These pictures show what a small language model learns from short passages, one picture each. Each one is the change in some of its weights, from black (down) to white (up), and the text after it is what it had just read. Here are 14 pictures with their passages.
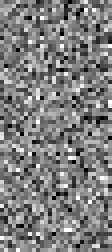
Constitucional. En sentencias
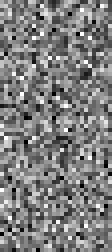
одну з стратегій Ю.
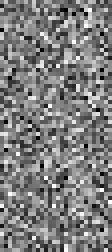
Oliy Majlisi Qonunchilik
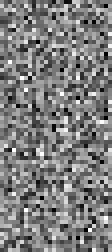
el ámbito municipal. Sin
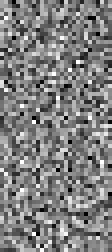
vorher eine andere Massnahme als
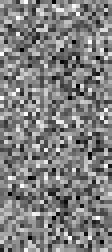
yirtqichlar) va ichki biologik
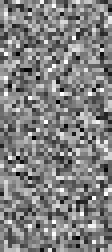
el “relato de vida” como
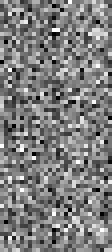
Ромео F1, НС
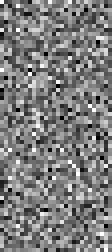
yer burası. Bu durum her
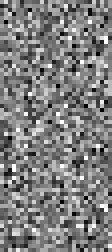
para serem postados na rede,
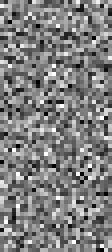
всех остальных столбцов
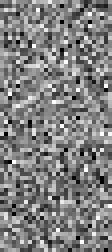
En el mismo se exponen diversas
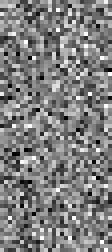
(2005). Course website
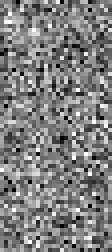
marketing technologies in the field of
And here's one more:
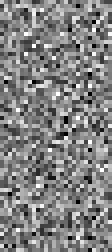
is evaluated in this context, it can
